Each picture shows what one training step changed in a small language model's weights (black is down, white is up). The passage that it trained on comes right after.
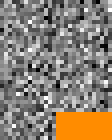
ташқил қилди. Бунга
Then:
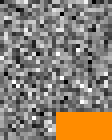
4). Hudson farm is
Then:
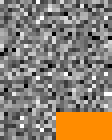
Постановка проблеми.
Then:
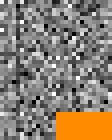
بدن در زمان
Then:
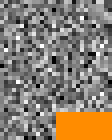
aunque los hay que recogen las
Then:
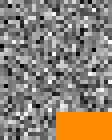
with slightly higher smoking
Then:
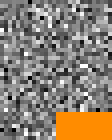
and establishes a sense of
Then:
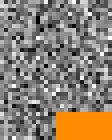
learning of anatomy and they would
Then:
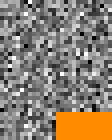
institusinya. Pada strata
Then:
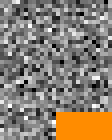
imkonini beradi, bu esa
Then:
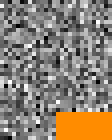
T2D4 inverter topology
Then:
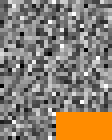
South Sumatra. This research
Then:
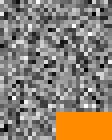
The graph of every character was
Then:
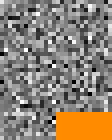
wind turbine blade.
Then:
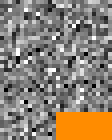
кризисы в бедных
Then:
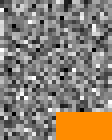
reaction is measured in relative
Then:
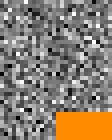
os funcionários têm
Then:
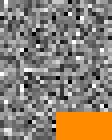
The outcomes of chronic stress are
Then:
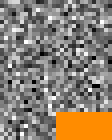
dolzarb masalalari
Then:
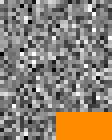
editorial. 2. Even though
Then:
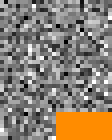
significant. The study recommends that
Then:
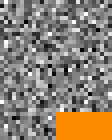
around the world which is becoming
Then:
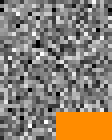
Espiritual, *Creo
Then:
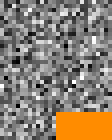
entanto, na presença de
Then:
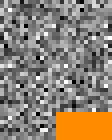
hayratini quyidagicha
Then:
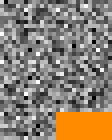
commitment in the manufacturing and
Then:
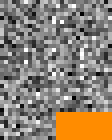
other parties may not live up to their
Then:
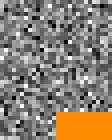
options and n criteria is equal
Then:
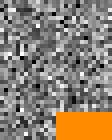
sarfi va tok kuchi
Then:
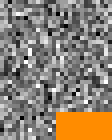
own reputation and niche,
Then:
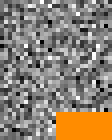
government agencies, funding
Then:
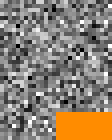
Fault ride-through
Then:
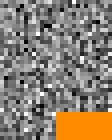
1 \right) & H \leq v
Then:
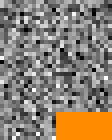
up feeling tired due to an
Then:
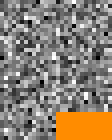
of the crucial elements of public
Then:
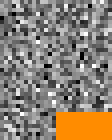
the new generated sentence is different but
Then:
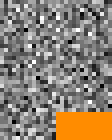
in the hypothesis that $M =
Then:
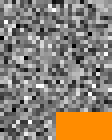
quenching of a conjugated
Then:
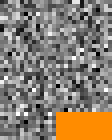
uchun vaktsina qabul
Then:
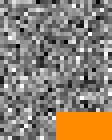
increasing farmer safety are
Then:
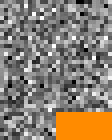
another problem some might have to quite
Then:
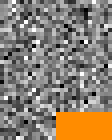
bloqueos que marginan a
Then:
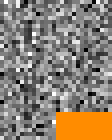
ahamiyatga ega bo'lgan
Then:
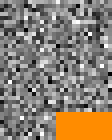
draft, Investigation,
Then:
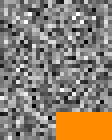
traduz um sentimento de
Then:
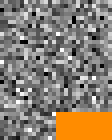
Cependant, bien que les parents
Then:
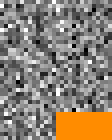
The Team 4 BEAR Software
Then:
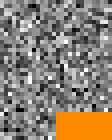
poezja Nakahary oraz na
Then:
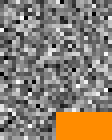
method is described in this paper.
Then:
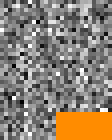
digital annual reports as a medium of
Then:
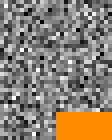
(21), whole habitus
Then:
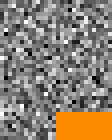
of Quartz-normative
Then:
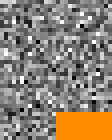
Ave, Centro Mandaue
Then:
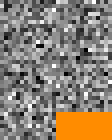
Cavite Provincial Police
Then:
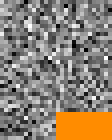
oocyte. *Lancet*
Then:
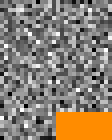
Table 1: Complications in Both
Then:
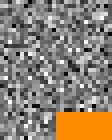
pemberesan. Penegakan
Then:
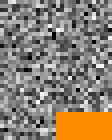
such as shooting stars,
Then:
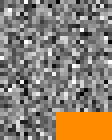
doimo kun tartibida
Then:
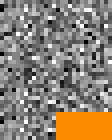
de la Stabilité Financière
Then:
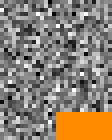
concentration of bicarbonate in the
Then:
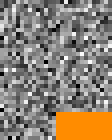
MAIA NOBRE:
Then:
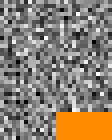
maken vrijwel altijd
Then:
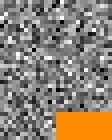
p.159). Trata-se dos
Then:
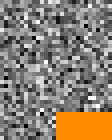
to collect a limited number of points
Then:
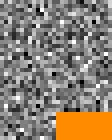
dried. The dry weight of each
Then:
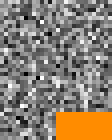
keyin rezina naychanning
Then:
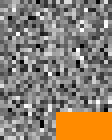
Golla, H. Seidel,
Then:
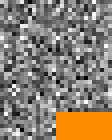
Accessibility, Interoperability,
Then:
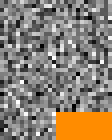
anual. Esse crescimento
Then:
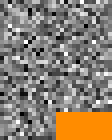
Disease, hemodialysis,
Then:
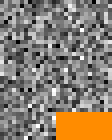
reforçando a ideia de que os
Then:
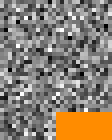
authors read and approved the final
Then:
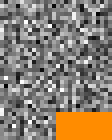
Way Gudbasti Acts on
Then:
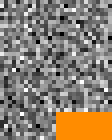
potential in physical terms. Here,
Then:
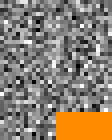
Fertilizers were applied
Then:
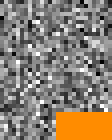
a dynamic then traceable in
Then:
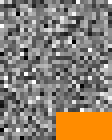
precision. Additionally, new
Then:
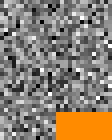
Intermedia del Consejo de la
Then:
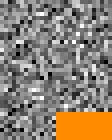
study, and hyper-parameters
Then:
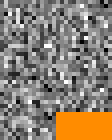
mazmunini ketma-ket
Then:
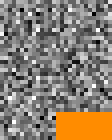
medicinal plant against
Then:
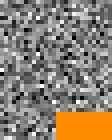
intraoperative protection, but is
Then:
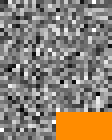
effectiveness of their operations in
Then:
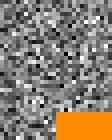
En este sentido para gran parte
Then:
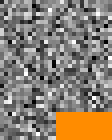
the prevalence of poverty among students
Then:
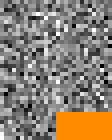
In the area of Talent management there is
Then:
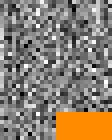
HP pump the flow rate
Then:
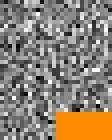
Pesaran ve Yamagata
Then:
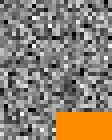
en sus propias investigaciones,
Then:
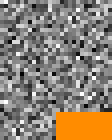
improvements in the performance of
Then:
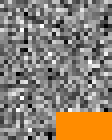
the manuscript. STC:
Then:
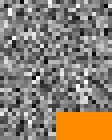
Open Marketplace ist ein
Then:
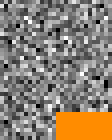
from the time domain to the spatial
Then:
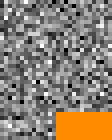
Informação) - Faculdade de
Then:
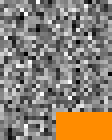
içamento e posicionamento das
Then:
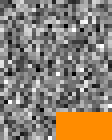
make any such orders as he
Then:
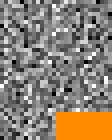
disesuaikan agar dapat
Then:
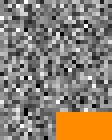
hydroponics when the plants had
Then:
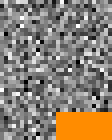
I.M. Popov – M.:
